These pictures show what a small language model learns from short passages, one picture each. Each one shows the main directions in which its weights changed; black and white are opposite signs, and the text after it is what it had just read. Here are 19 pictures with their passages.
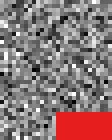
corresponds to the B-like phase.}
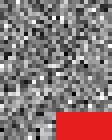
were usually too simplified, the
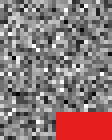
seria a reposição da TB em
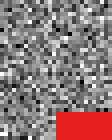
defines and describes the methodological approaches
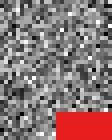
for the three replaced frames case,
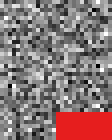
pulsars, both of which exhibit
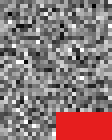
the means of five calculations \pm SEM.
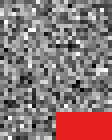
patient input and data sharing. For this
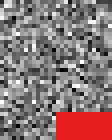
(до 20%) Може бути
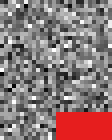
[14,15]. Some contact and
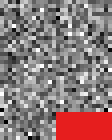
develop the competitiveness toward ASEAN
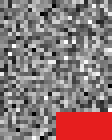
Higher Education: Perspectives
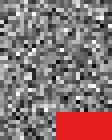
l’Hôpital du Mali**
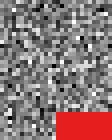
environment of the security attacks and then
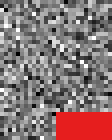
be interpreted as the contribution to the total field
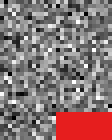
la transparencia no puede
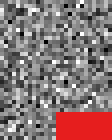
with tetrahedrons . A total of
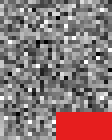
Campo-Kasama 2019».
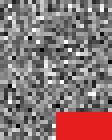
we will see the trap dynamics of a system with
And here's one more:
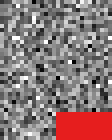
ишларда томонларнинг
